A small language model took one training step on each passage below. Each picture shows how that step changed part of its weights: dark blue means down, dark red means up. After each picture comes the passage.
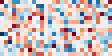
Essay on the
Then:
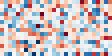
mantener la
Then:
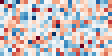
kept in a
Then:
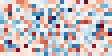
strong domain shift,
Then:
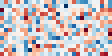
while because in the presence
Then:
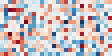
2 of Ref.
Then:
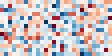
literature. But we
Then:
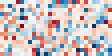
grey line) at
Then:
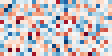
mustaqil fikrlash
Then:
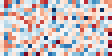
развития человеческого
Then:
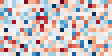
urushni olib
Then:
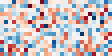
on the large-scale
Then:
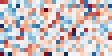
signals, tripling
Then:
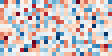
over je collectie en
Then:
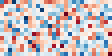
geometrical factorisation
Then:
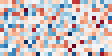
eng avvalo
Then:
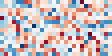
exciton lines in the
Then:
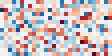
stopping threshold leads
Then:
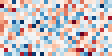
ширина у
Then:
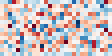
bassin versant
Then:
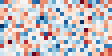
E.** Loud
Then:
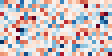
позитивні та
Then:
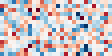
of chips,
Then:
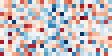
field and rotation in
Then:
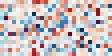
fit the rise of
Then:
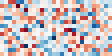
*Modern Science and
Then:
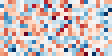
direction and the incident
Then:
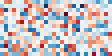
a random potential can be
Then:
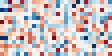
with interslice
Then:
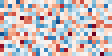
Economic Sciences (DSc),
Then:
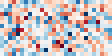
is often important to test
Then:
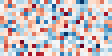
vs. number of
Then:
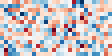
of a CN contains
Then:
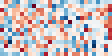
absent and the noise
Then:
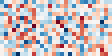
(and derives constraints
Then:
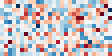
productivity trend in
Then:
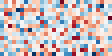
передачи этих
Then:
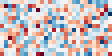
the sensemaking
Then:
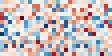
Indeed, one can
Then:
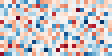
va tasvir orqali
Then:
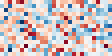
stellar and gaseous
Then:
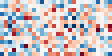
and $Z$
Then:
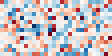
crests, and
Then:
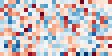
order has to be estimated
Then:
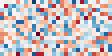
California region
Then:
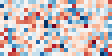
one of its eigenvalues
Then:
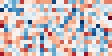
4*. Figura
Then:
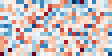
the Majorana
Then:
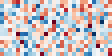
present Linac can
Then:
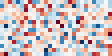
realistic models for comparison
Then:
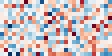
Brytanii w
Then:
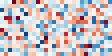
hashes shown in
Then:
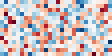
reversed: the
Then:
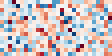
formatting a
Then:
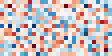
identidade de
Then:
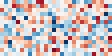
accounting research”,
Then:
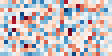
of the experimental group.
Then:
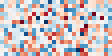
on the space of
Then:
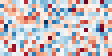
standard phase, the
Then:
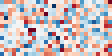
coupled physical learning suggest
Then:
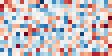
[Acesso em
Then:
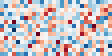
and the electron-photon
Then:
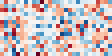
ravishda har bir
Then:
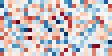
This framework assigns
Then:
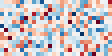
in the simulation also
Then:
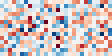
below, beneath
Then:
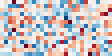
of past and present
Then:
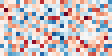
average momentum transfer in
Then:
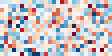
plots show gradual
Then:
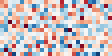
instabilities of the
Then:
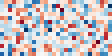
presents a summary
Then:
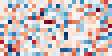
we resort to the
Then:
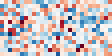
for an arbitrary region
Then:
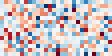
complete analytic structure can
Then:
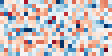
Dirac dynamics leads to
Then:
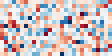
conclusions drawn under
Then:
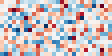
$\chi$ distribution,
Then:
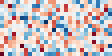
the Act 43
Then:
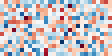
of its large angular size
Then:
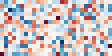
22 Частка
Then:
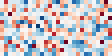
dotsent Toshkent
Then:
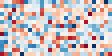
$i$ to the
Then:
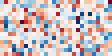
dependent in the conventional
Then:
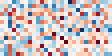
pedagogik asoslari tahlil
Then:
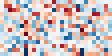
2 rokov.
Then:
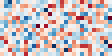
individueller Ebene
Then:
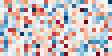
vortex states with an
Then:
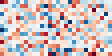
so'z va
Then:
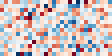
than by the date
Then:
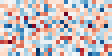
siri oshkor
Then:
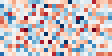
algorithm for sampling graphs
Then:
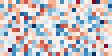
mensal por
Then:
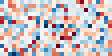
The superconducting transition
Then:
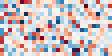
toroidal mode number
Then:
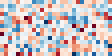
are important under the conditions
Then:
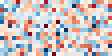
o'sasan hamda,
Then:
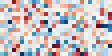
will be assumed here that
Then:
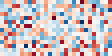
Merit of different
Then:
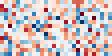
las palabras
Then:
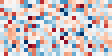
Dengan metode
